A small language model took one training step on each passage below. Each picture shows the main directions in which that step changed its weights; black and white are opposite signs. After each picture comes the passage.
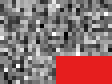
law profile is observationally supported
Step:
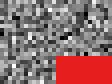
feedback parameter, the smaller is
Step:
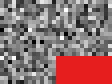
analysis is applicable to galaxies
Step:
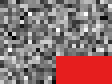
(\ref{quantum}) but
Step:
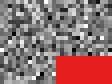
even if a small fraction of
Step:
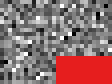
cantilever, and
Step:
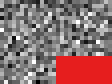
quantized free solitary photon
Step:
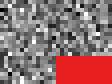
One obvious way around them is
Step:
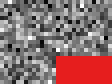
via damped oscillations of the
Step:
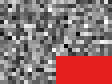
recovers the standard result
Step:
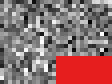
can determine the composition of these
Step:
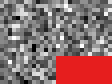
4.3. Interference
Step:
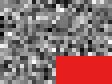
we show the same data as
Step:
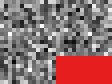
The grain size distribution is used
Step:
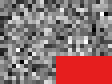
for one quark in the second
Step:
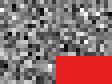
a vector describing the amount of
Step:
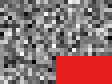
\end{figure} For
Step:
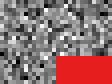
is important, simple techniques largely
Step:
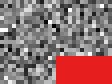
absorbed by the dense medium
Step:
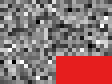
the vacancies that are
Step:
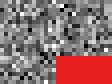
in cuprates and
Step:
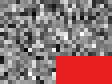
discussed previously and we illustrate
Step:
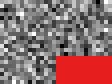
by ElecSus. The
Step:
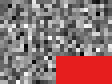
optimize both the shape and
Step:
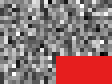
come as a surprise
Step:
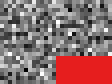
in the range of several
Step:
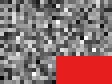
non-Gaussian distributions
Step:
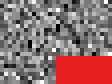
show sampling error.}%
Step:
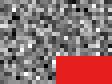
the type $AA$.}
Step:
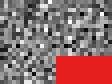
10^{11}$. The characteristic
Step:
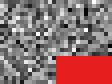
explain the 640 K
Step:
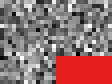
of a SET. The
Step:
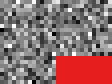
of shrinkage
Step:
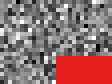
concentrate on the situation when
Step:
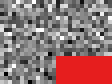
of the accretion disk finally obtained
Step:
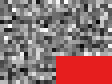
example, the odd-even
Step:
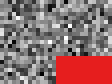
of normal, single sources,
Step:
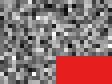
we need to know five parameters
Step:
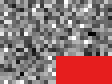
By examining both virtual and
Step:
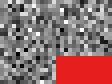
in which both stars undergo
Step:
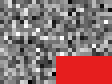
cell), and $d$
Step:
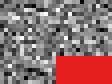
$ to QUBO
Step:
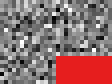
processes and hydrodynamics of
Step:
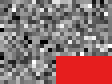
the amounts of
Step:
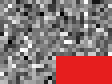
have pointed out on the
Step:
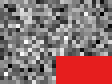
quark. We shall come back
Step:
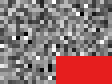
algorithms for the site models
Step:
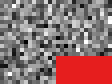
of evanescent momentum
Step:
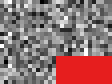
spectra (EPIC-pn
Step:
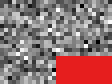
and $\pm$2 mm
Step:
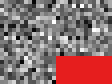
and neglecting the term
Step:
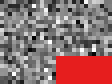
function of the SEM measured
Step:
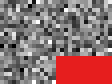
the pioneering paper by
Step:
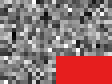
as the accuracy of photometric
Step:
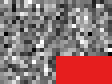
masses. As indicated in the
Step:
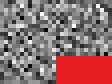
explicitly demonstrate how seemingly
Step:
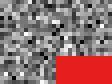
we have taken a bilayer
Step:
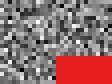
cuprates, interest
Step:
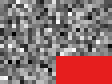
of various approaches grounded in
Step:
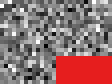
h/N$ the difference
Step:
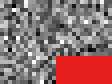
L$. It is easy to
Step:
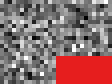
than 50 nm. In
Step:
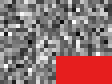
threshold. For example, in
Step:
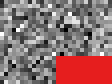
to be traveling light fields
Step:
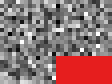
interested in the practical details of
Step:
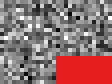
large scales are significantly enhanced and
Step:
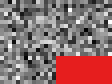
region, and so, we
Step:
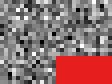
polarization. In addition the relative
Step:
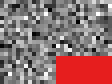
corresponding control parameter of the dynamical
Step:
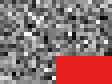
the statefinder
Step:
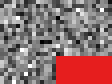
algorithm. The recovery performance
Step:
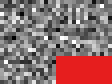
continuum part of the spectrum.
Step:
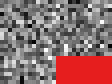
\end{equation} where
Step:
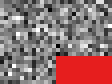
Coulomb-like potential decreases the
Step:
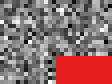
Applied Research on Super
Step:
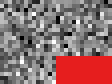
\author{Alex Le
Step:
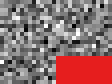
the absolute model performance, it
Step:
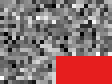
methods we determined the rates of
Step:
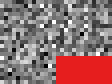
properties and generality of the
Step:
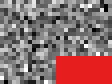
and horizontal direction gives a
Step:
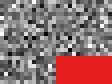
an ablation of the two
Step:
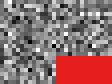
H or He emission lines in
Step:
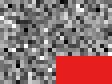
Gibbs sampler by
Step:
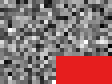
important problems, including point defects
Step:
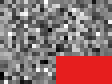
greater than 1, instead of
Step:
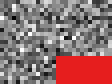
the field equation \beq
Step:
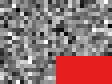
t)] G $. The force
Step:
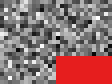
VII we bring all
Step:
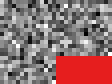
a significant temperature drop has already
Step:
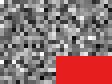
The second, Family
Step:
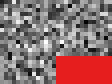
A$\cdot$GeV to
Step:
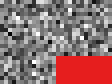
to the layer within the
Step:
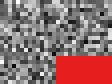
with our current and previous experimental
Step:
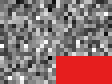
of noise or errors present in
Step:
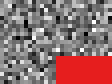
use the equation of state
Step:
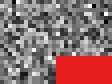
to focus on relevant regions.
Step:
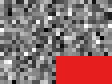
sample placed on the end mirror
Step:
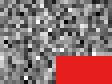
found for the far-field
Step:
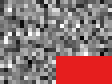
number individuals with a dominance
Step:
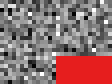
although the logarithms of all
